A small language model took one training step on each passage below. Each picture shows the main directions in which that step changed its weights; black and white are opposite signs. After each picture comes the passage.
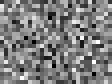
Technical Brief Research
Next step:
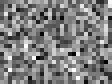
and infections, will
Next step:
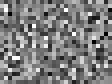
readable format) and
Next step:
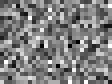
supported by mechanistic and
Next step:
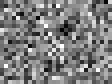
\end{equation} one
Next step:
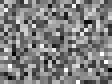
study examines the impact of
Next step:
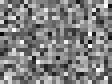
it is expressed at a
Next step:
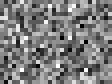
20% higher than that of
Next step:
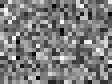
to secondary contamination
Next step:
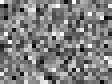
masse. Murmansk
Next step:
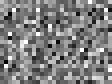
own research and analysis in a
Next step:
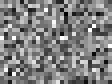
with an average age of
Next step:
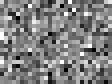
right-hand side
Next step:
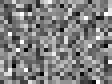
basement membrane,
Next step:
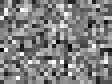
Fresnel lens.
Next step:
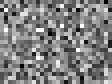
following description of HCM
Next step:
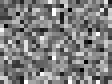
and PIP-D
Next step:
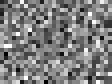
of research participants, are not
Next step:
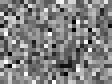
the shape derivative of
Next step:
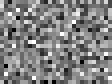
channel in UWAC
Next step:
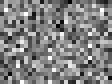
the L-shaped
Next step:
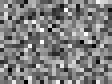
minutes for nearby
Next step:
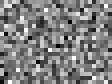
1. Introduction
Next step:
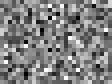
health culture and
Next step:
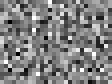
sources and tools as
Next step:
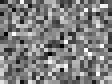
of the country groupings.
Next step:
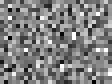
with a single associative
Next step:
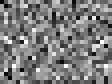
to be listed as a
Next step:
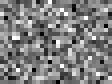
There is one instance where a
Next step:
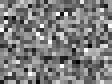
the generalised quadrangle
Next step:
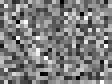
function defines the exterior
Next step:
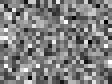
counting the surviving
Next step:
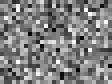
$k\in K$. Let
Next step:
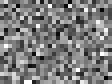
1. Roles of
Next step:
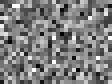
M_1)$ for which
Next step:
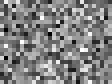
in the differentiation of category
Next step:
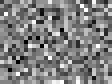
so we are done again by
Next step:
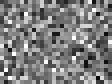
products coming into the UK
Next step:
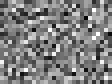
proven for all the numbers
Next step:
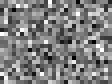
their improved convergence properties over
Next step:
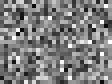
describes the estimation method of
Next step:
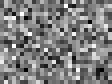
action defined over $k$. In
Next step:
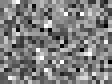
\gamma, \tau$. By
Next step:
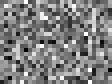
left fractional ideals
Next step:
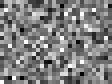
after re-numbering the
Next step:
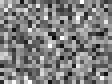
in various point counting
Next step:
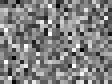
creatures. We write
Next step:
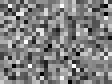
the dimension $n$, gives
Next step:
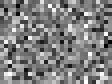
a uni-attribute
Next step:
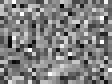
Strang splitting,
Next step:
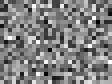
circular tube. The
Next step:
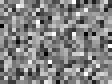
spectral theory and nonlinear functional
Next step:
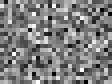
vitamins (Fall
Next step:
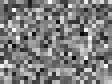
Prediction on Nonlinear
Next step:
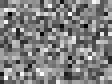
symplectic form $<\
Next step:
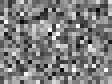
ESCA 2000) was used
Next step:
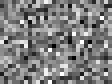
practice, blended learning
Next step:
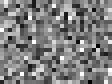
advertising texts need
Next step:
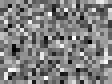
the WWTP with a
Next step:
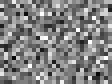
Definition 1. Node A
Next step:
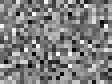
consensus step. For local
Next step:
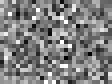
point $\la_0$ going
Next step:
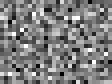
boost income.
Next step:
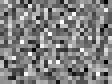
on the "+" button
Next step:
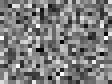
Once the structural
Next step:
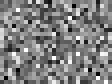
$h$. Define
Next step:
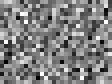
aerial surveying and
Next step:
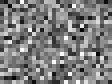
of 523 patients, it
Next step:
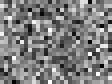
Zhang, Global
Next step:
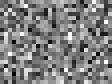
for the first three cycles with
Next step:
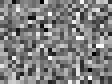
six countries studied
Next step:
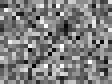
\end{equation*} for every
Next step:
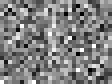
for all $x\in
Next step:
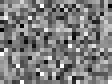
*Then, for all $n
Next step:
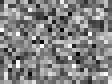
Original Draft,
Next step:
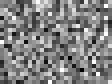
Keeta Visha
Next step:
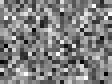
the precipitated
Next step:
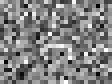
to pressures between 1.31
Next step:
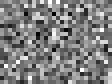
blame is assumed to
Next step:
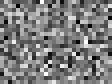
composed of a bidimensional
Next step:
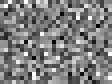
necessary to ensure that
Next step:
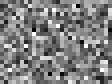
the prevalence of PSD
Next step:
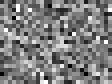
$m$ is sufficiently
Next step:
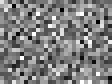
has been conjectured that if
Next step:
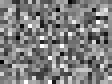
Skini platform is
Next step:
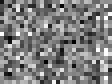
$\gamma(j)$ is produced
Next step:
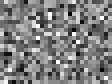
food items 52
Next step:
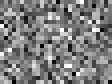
(see Theorem 2.1 of
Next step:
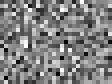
we obtain the embedding
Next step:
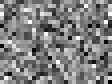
FIGURES Figure
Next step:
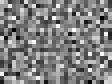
is the key step in
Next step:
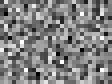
annotate and validate
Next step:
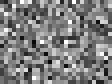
by (Khurmi and
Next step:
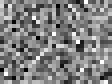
are 3 genera, including
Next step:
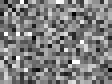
of random variables defined on some
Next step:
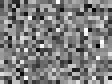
satisfied. The query
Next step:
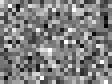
$\gamma_i$ in the
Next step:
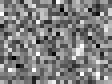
are detailed in table
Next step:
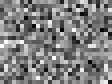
\Psi| |\nabla
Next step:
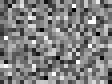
can not be isotoped to
